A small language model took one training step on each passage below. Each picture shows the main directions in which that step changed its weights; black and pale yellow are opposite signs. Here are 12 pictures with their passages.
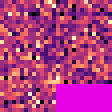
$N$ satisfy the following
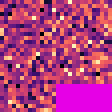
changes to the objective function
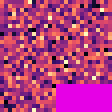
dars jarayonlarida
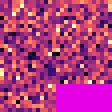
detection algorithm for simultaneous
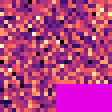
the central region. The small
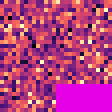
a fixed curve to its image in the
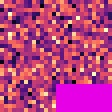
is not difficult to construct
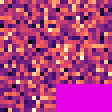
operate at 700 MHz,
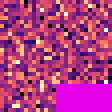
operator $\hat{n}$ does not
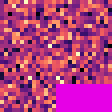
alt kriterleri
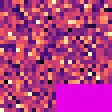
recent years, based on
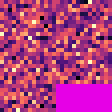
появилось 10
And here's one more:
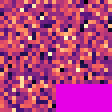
pelo examinador.
